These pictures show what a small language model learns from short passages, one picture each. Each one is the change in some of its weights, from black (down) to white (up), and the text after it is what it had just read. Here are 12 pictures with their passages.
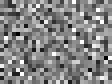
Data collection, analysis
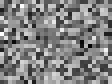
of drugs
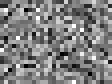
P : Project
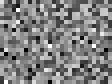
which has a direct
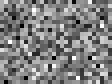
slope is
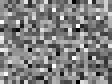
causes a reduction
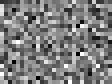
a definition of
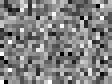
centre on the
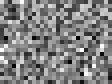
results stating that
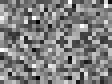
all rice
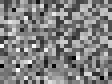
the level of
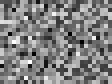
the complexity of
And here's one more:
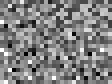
programs for different professional
